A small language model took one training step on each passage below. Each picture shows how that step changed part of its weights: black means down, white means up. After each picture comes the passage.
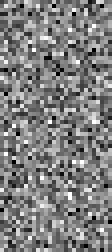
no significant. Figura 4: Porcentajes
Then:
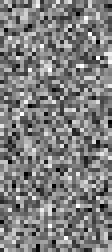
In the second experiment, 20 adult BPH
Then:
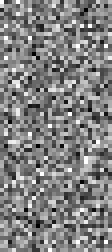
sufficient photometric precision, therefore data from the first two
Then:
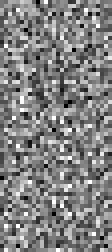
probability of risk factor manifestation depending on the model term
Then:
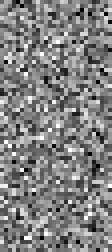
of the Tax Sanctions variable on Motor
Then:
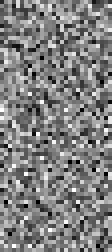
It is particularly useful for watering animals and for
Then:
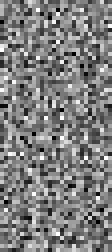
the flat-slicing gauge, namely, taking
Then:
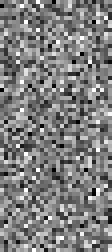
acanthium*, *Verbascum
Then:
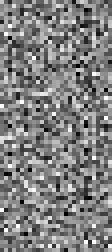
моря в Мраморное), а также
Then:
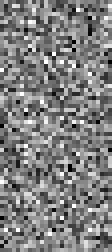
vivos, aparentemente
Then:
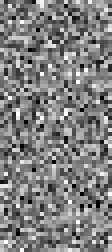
This shows that this word is given specific emphasis as compared
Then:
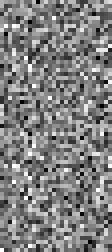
extensive interviews have led to gain a better understanding of
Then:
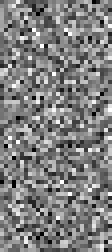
of relativistic quantum mechanics. If one examines the
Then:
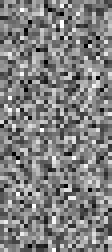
o'quv jarayonini muvaffaqiyatli
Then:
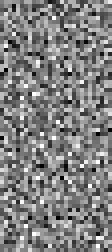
in determining formulation stability and drug-loading capacity.
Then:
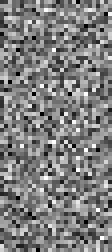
T. \section{Results and Discussion}
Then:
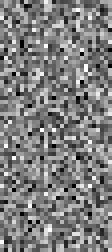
or those diagnosed with irritable bowel
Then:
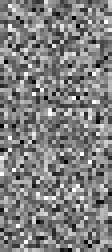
are needed to get reliable results. In spite of
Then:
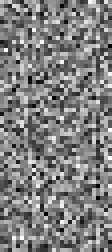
Documentation names short-term,
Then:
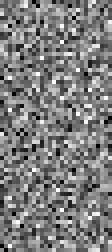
physical systems. Moreover, if we have systems numbered
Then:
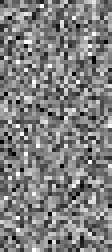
bo'lib, uni to'g'ri tashkil
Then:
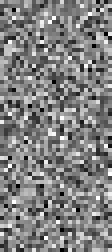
music in non-professional
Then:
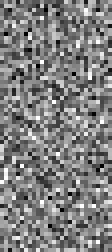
inability to comprehend guidelines of ICD.
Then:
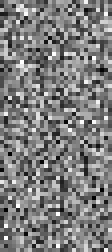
давлат барпо этиш, уларнинг
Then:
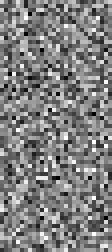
шығармаларының кайсы
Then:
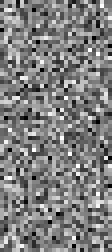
is the fact that the `features' at higher
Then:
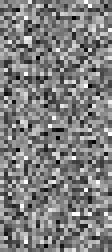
úroveň Výše
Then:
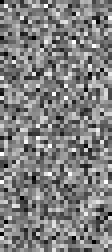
Setup In this section, we will detail our approach
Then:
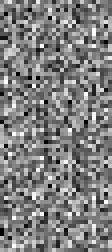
суб'єктом управління в
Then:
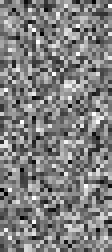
in later stages, we exclusively rely on the
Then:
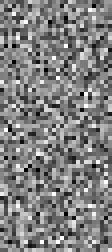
from \textit{Xilinx}. Advantages
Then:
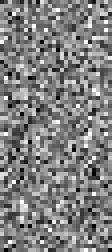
Comunidades de Castilla-La Mancha
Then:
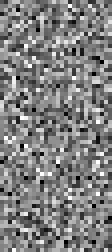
figure represent data of a far better quality than what is available
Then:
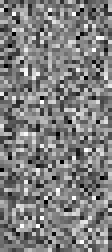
o società sportiva di spazi
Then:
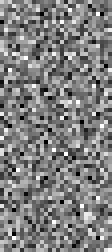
energy on the second-finest level, where each box
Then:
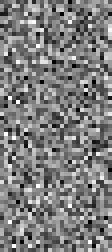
Una revisión bibliográfica.
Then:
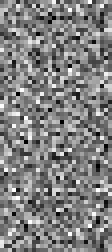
be expressed in terms of a complex error function
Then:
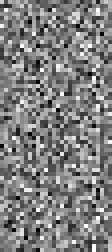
report and records of Sant Gadgebaba
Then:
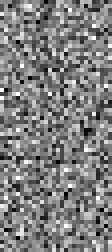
facilities are increasingly important components of waste infrastructure, which
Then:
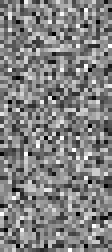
Effect of Professional Experiences of the
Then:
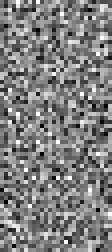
the endangered folk arts is
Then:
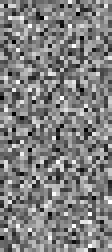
Agence de l'eau ; 2003. -
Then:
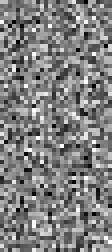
PGRI Madiun, Indonesia *Corresponding
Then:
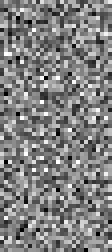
розуміє під академічною
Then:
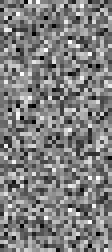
lexical layer is evaluated as a linguistic wealth
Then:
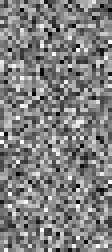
was validated by C1s XPS measurements.
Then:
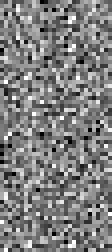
kitobxonlik madaniyati,
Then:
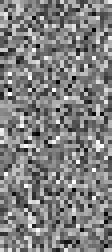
rather than a quantum mechanical description of the associated phenomena.
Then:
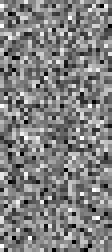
qo‘llanishi” fani “Davlat
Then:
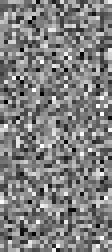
study of this problem is still very relevant today.
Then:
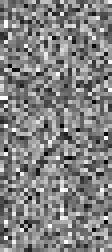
учёные Узбекистана:
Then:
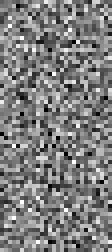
with additional degrees of freedom. In particular, we obtain
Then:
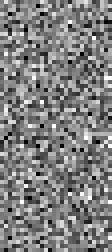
informações valiosas para desenvolvedores
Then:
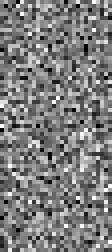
the security team, developers, and operations personnel.
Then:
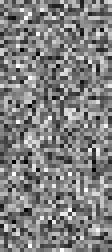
algorithms} In this part, we briefly discuss how
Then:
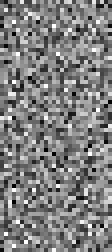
report omnibus significance tests (\eg
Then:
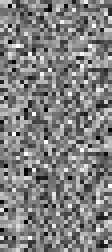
IoT networks face challenges from complex communication environments and
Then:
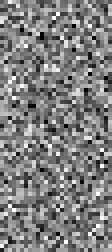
the filters on the input and learning the values of different
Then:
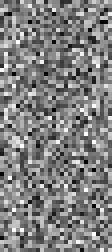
(homogeneous scaling only) and crosses (variability
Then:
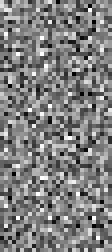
\\ \midrule Step& Num items
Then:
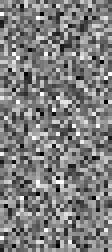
и нестабильны во времени,
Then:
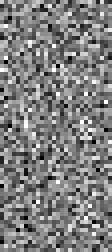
of Letters and Human Sciences-Sais,
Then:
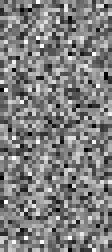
ритм руху. У
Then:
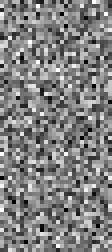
of the Government of India, the National Science
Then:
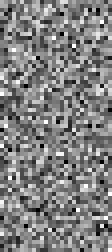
different durations; in particular, the transient persists
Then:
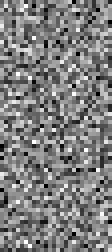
an encryption and decryption schemes uses
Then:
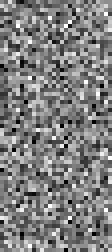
For this reason, in the limit of $eV \to
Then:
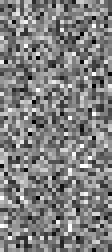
Canada in November 2022.
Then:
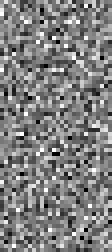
AFM tunneling anisotropic
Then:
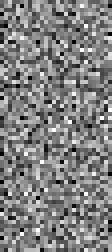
de pesquisa social**. 6. ed. São
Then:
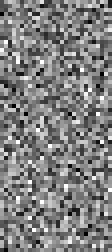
compute an ensemble clustering is set to 18 if
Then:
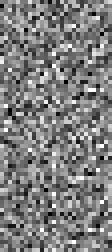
and CM thickness measurements ($U=1283$,
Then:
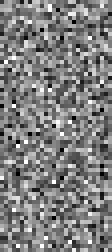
awal pendulum (°) L =
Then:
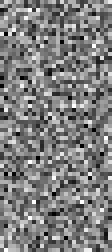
case, the grid points $u_j$ are chosen
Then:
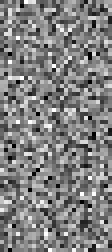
: Jacquot, Olivier , «
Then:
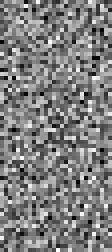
The novelty of this work lies in establishing a
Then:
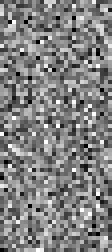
« Site internet officiel du CPS
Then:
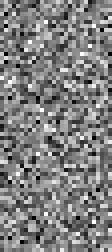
Roles The researchers reveal from participants that they are
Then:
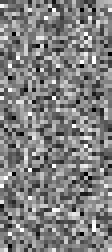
+ Sphindidae 335.
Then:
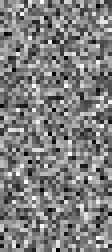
authors contributed to results, discussion, and manuscript
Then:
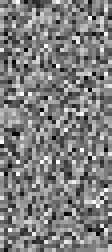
erwähnte centrale Fleck sehr
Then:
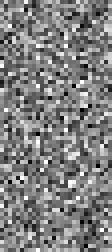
muassasalariga profilaktik
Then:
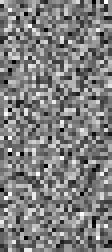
imkonini beruvchi innovatsion harakatlar.
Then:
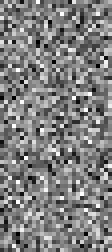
a quartic changes sign twice prior to the
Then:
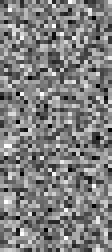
Increasing the effectiveness of the implementation of youth policy
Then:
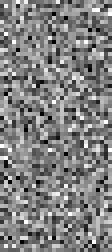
able to locate the target floor and once they
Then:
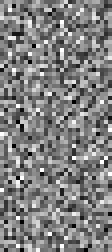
o'rniga qo'yib
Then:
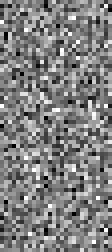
tarmoqlarda o'z brendlarini shakllantirish
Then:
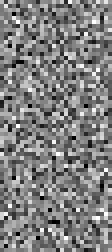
appears in the metric (2.4) through the length
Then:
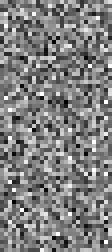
STEM в школе Результаты.
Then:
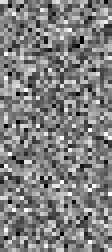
Validates files before submission. -
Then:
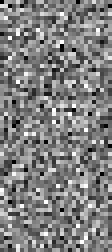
\sim {\hbar \over L_P}$, is
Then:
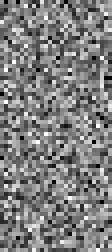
vanishing of the Bach tensor, are \be
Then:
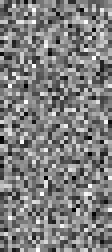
\eeq The solution (\ref{ansa2})
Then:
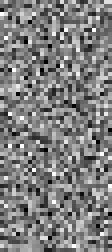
sector accelerates the construction planning, monitoring and control processes by
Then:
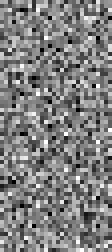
keywords, source, and year of publication, was
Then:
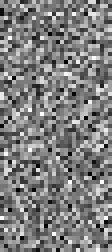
\teves with no prior assumptions such as spherical symmetry
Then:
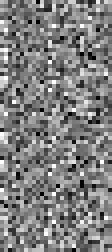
HOME TECHNOLOGIES IN
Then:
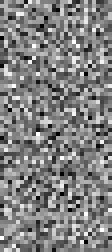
to the non-linear constraints \eqref{classical
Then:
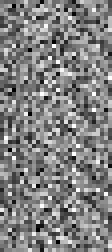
– Астана: Қазақстан
